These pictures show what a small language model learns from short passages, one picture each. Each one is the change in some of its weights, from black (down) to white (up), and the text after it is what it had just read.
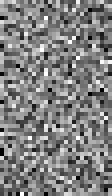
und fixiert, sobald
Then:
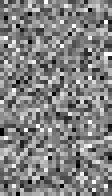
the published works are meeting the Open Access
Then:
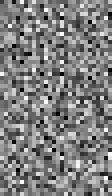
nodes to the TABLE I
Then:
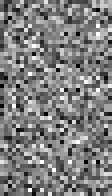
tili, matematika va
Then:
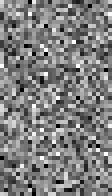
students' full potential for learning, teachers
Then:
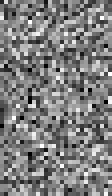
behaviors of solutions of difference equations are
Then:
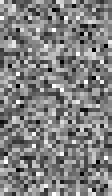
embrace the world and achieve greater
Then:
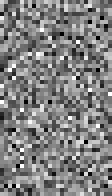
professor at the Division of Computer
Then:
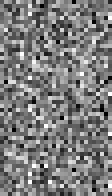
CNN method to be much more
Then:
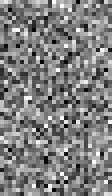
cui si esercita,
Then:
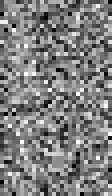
spiracle circular, directed
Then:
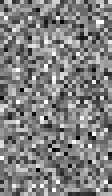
It is recommended in the quality control
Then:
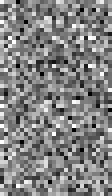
van beroepsgenoten.
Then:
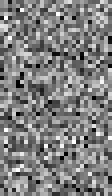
presented to Filipino adolescents
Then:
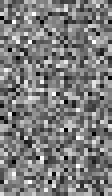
intentos por desasirse:
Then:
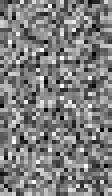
June 2022 Competing interests The
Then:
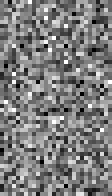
del sonido producido. Las
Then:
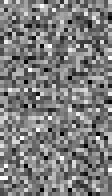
і отримати цінні
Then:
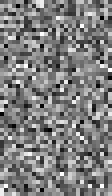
mavsumda Bahor Yoz
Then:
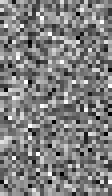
application decision support, application and consulting
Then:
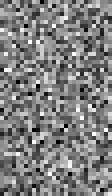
determine the best integration time for observing with
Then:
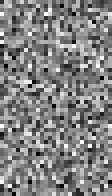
is a diagonal matrix of the load elements
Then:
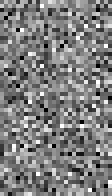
secondary compounds in their diet. The
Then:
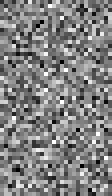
the diagnostic results are unaffected as
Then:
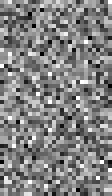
o'quvchilarni mustaqil
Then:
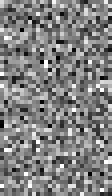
bog‘liqlikni kamaytirish,
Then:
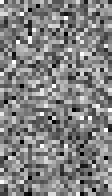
the implementation of the proposed data models for
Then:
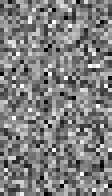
predictive covariates to use in
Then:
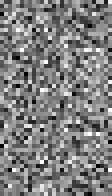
с конъюнктивитом –
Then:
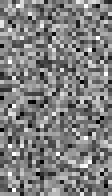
Sterile magnesium carbonate
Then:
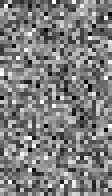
first one –noted as a single learning
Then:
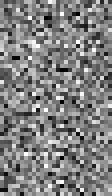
integratsiyalashgan holda boshqarish
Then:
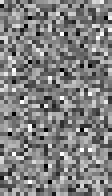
untersucht worden. Auch
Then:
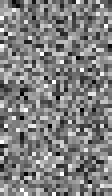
Month MS Microsoft
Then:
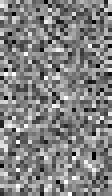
önemli yanı bu
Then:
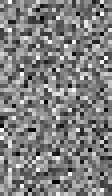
Wochen werden wir mit den
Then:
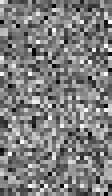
in the webinar, both before
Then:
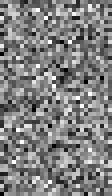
van den accountant betreft, de
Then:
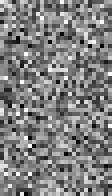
Van Baelen provided consulting
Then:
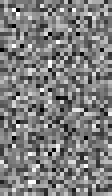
roziligi” otaning
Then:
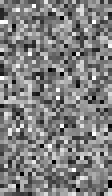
can be detected automatically and
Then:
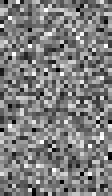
toughness, evaluation of the composites is
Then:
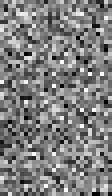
Besides 3GPP, relevant
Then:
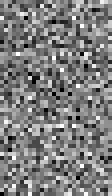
Huquq, tenglik,
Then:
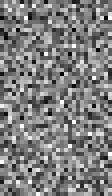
for nucleation are subsequently
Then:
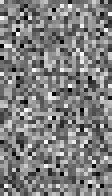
At the Yangiyul Biochemical
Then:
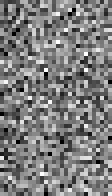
здатність державних органів
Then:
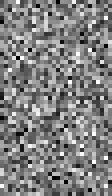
yield in the liquid phase were calculated on the
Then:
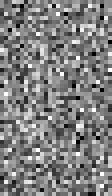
perbincangan publik antara
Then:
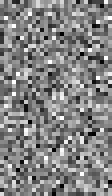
2 supports this observation. Lower
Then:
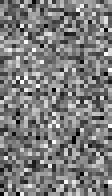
different measuring capabilities, so,
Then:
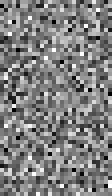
composed almost of quartz and
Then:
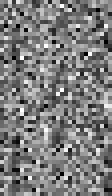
\frac{\partial E}{\partial
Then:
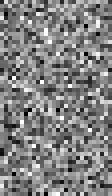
and Harold Fromm eds.,
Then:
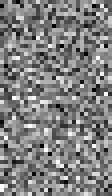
berishda hech qanday
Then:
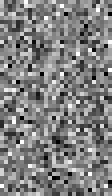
less time in the queue compared to those
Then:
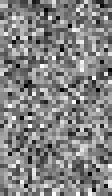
which they acquired during their first years of
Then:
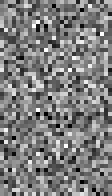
of plant cell walls. Without
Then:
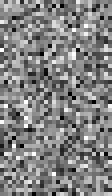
Malhotra Symposium,
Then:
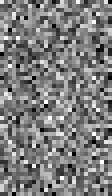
Bu yerda n aylanishlar
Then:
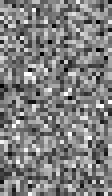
середня концентрація NO₂
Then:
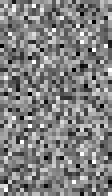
which are the most and less frequently applied in
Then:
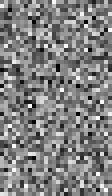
R., 1999, Control del
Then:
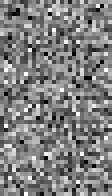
loga, Material educativo,
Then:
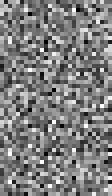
va ularning asosiy xususiyatlari¹
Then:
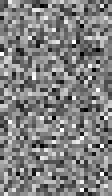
immense artistic heritage urgently
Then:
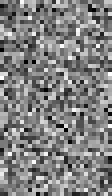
turun hingga 95 %
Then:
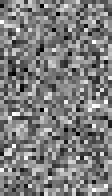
adolescencia temprana:
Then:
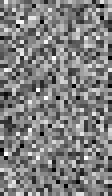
dalam proses penalaran,
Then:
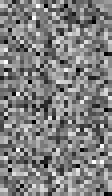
con la aprobación de la
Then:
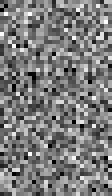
rural, seguido da inclusão digital por
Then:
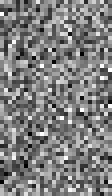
MOTHER Project integration. -
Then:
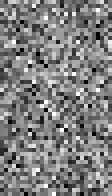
has been collected, because without intending to
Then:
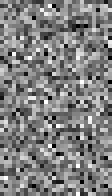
describes how information technology or digital technologies can
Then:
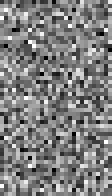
olganligi sababli ular
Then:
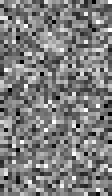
яка зосереджується на
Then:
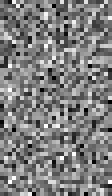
method used. For a regulated environment the
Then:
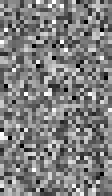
link PI regulator, whose output
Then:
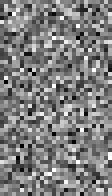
is violated, gap is detected and
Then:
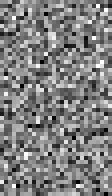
sistemas sociales locales en los que se
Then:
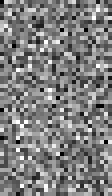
(DLS) method can solve
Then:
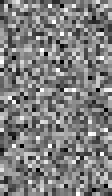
divide en diferentes iteraciones, de
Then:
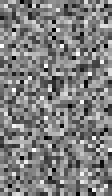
income to apply the income valuation
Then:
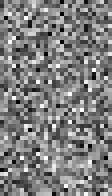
deduction of (16) from set
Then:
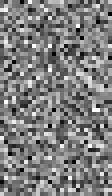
References 1. Биков В.,
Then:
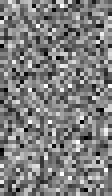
Infectious & Non
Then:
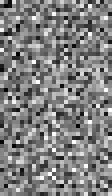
and analysed data. All authors
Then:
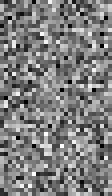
maintained between 12.95 V and
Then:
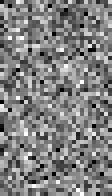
posição central na regulamentação
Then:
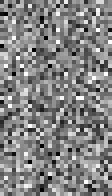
*capitalismo* y sus
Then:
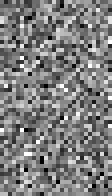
ha den nødvendige
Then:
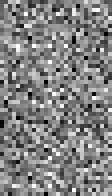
maktablar faoliyatini rivojlantirish hamda yangi
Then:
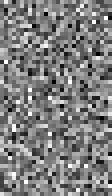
distance regulation. The more mobility that a
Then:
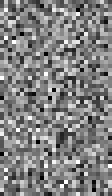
information systems, however have failed to
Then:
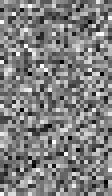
L.; Goonetilleke,
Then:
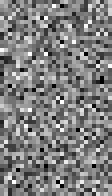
solutions to reduce plastic pollution,
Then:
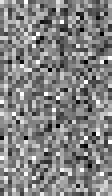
уни белгилаб
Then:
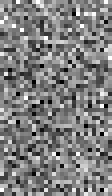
O'zbekistonda hozirgi
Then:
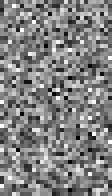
clear work procedures in the implementation of the
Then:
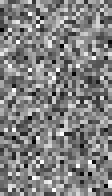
the context of higher education. *International Journal
